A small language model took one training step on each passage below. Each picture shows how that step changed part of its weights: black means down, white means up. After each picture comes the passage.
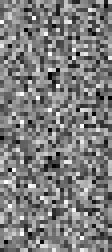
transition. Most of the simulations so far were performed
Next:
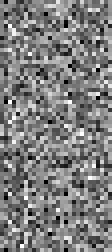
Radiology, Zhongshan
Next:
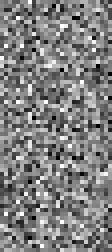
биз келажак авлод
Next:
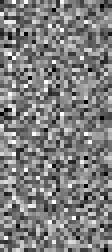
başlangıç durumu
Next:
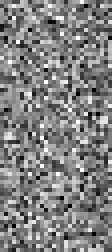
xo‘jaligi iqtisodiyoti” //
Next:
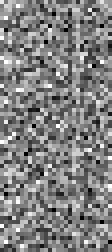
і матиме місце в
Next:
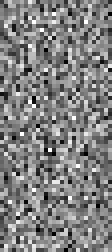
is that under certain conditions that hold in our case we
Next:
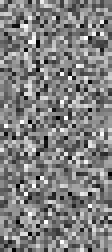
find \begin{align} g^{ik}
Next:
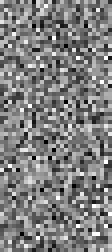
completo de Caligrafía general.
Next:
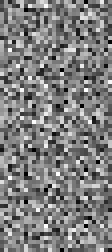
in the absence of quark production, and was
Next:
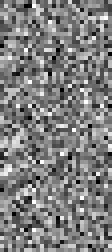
The central measures are stratified by dimension; in the
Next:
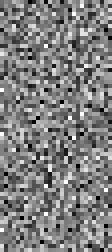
analytic regularity on the velocity. In the
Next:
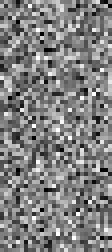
soft supersymmetry-breaking parameters asymptotically vanish
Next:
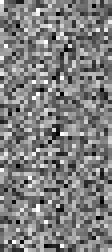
giovi realmente all'apprendimento
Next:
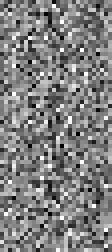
atender a população do Muquém.
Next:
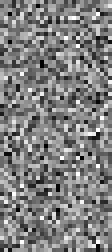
manually inspect each candidate to remove false
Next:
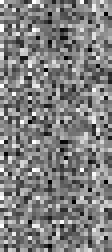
ўзаро муносабатлари
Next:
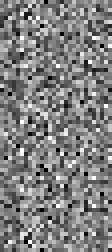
simplifications. In particular we have:
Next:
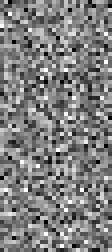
on sLN-based BAW
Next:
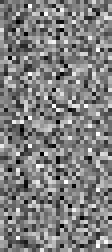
leiding van de onderneming niet
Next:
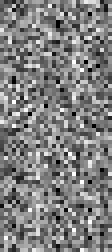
в формировании цифровой
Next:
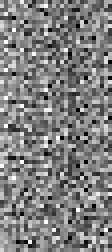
esos artículos. La parcela
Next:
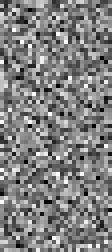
atomic transition enabled the first experimental determination of
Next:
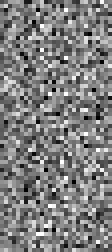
one fifth of a day. The orbital
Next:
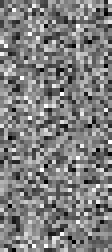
resolution does not have any effect, whereas larger
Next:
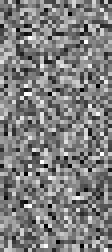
and the higher syzygies of
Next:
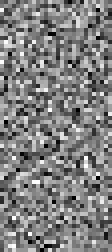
phenomena. Applying the insight from the
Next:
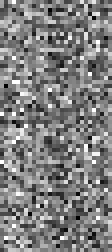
Escuela Polit\'ecnica
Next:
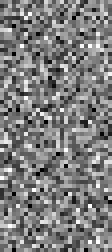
a new addition formula (with respect to $k$)
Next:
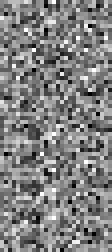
\label{1bb} \alpha \circ
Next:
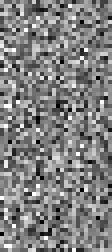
Bewertungsmodell 2008). Für den
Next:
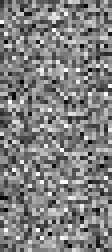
bir shaxsdan ikkinchi
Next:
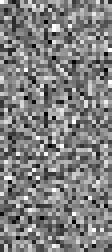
moments by a $\pm$ subscript.\par %
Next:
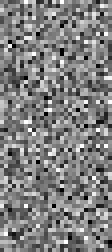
small. We write $M=\Omega (\|A
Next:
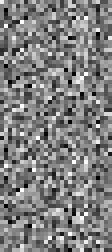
that we could not verify their emission mechanism.
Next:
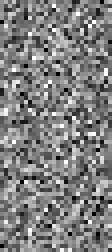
advanced notion of this concept by exploiting
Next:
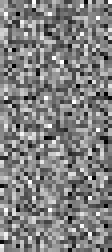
align the depth measurements with the true surface positions,
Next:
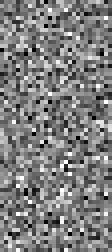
section at large transverse energy. A careful
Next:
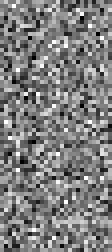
space} associated with a $3$-dimensional projective space
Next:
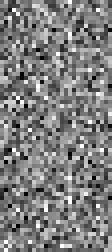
calculated numerically with the described remormation
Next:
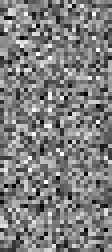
Paris 7 -- Denis Diderot,
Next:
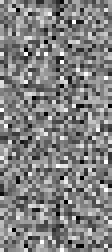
864 País Fecha de elección
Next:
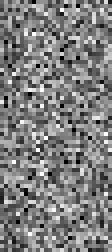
a Polish space and for all $n\geq
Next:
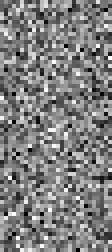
phenomenon, including the locations and rates of
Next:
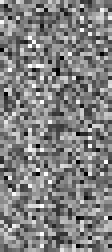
o tratar de alterar el equilibrio
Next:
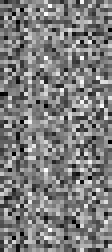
(sug'orish tizimli)
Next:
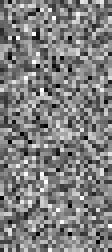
budding to be the main mechanism for internalization
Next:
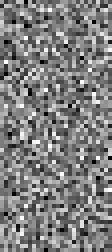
graded $S$-modules. Assume that $\reg
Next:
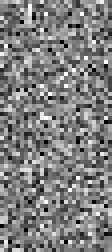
of a point mass. \section{Comparison of
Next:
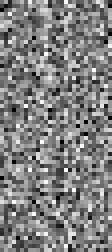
experimental C-V-curves with the help of
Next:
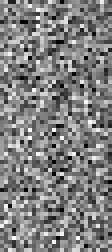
do programa para a sua construção
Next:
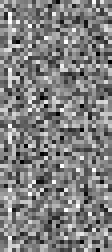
Ukraine Facility na
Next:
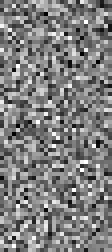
ta’lim" (lifelong learning)
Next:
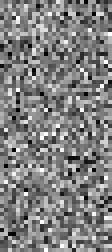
is given by $U=-M_{L} /
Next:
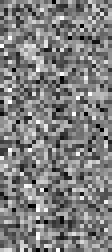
Orol dengiziga quyiladigan
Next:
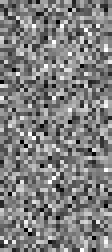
missions, such as SNAP, in
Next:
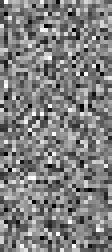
concatenation. While this encoding cannot
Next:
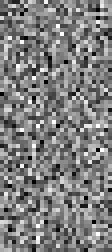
is known that when $\trans(F)$ satisfies an
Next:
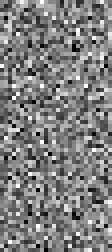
and {\sc GDV} has also been studied
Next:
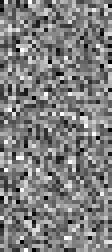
Fermi-Hubbard model in a
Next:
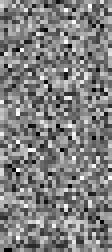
if the the current discrepancy, which we take
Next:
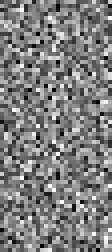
on $\cartsp$ by ${\rm
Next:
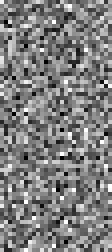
device substrate (Figure S2a in the
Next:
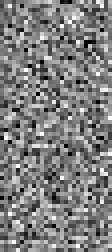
Cu^{2+}}$ moment is likely to be
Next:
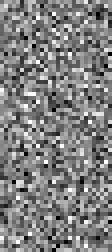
instead they are holomorphic in the more general sense of algebras
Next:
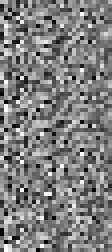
DAS DESIGUALDADES
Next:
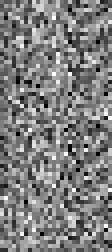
Papers in Combinatorics}'',
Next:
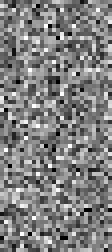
each $i\ge d^l$
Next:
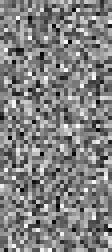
Set $k \assign k+1$.
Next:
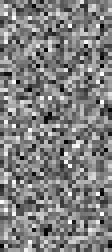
Tatmini ve Örgütsel
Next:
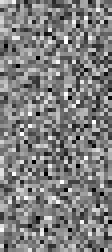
at these points in the corresponding Riemannian metric. If the
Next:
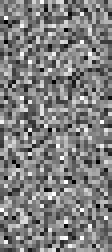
flux enclosed by a particle's drift orbit
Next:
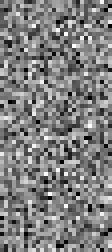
criteria are broken. For example, in the
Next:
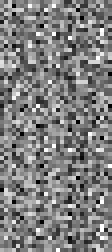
експертів, засобів
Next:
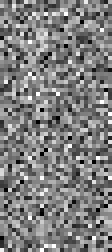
fixtures, the electrolytic cell was
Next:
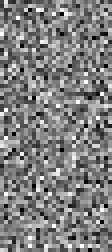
parameter space, it seems that the Einstein
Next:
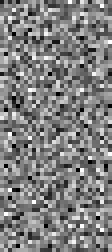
the hole state to be filled with an electron to
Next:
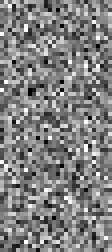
praktične primene u
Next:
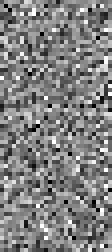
corresponds to solving a linear system \begin{equation}
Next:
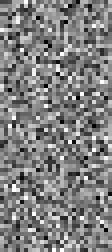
using \verb|*_finalize|
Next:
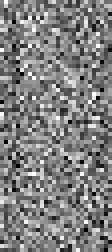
for the Radiation Transport Equation with
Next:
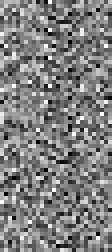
the unit square with the left upper vertex at this
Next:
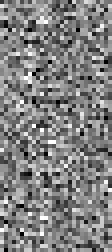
be acquired by the cosine directions of
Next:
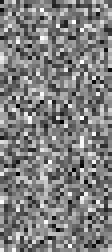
the analogy with the density of the square-free
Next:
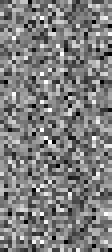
olmayapti. Shaharda yerosti
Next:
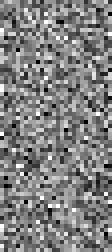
Let $D$ be the direct product of the free
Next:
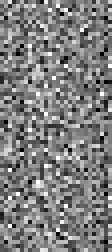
ko'nikma, bilim, tanqidiy
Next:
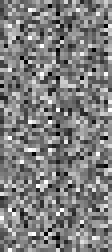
as normas comuns e as do seu sistema
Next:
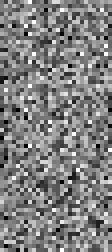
of what we have called the Long equation, namely
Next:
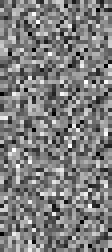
is an integer. In view of this, we here
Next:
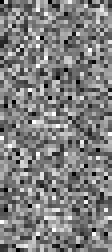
charge and the number of fermion species,
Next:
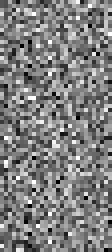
functions~$y$ and~$V$ are
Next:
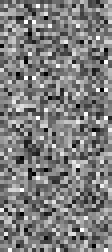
jauhnya berkurang penjualan
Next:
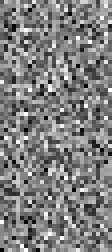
million {km}\textsuperscript{2}
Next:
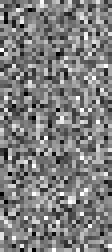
\& He flashes (novae) and
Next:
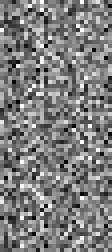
trajectories—learned (left) and true
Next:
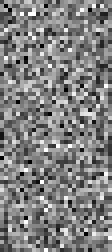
form of gas distribution \begin{equation}
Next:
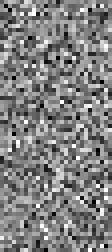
to scale the eigenvalues as \begin{equation}
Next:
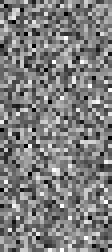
field polarization of the evanescent wave is trivial
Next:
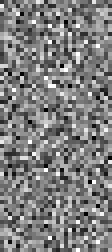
as those exceeding 150 characters
